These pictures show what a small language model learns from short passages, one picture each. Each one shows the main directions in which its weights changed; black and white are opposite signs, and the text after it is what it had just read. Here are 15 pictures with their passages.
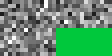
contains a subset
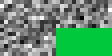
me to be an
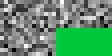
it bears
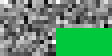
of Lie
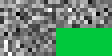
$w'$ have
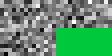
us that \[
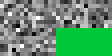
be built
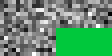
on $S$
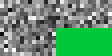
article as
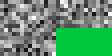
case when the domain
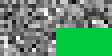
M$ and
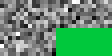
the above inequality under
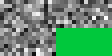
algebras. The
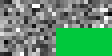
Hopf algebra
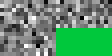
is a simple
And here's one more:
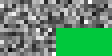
optimal dual
